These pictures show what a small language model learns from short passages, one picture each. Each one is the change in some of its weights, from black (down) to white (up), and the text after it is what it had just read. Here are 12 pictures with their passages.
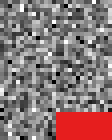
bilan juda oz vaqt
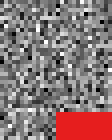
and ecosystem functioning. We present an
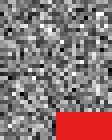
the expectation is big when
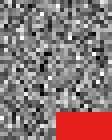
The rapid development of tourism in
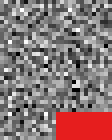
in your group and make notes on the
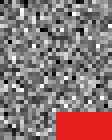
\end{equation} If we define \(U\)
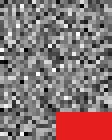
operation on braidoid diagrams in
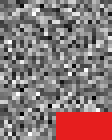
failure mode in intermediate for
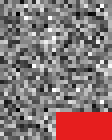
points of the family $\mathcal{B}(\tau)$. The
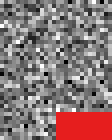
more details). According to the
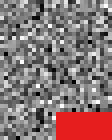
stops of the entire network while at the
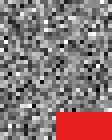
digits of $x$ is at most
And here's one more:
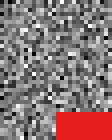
easier to be fulfilled.
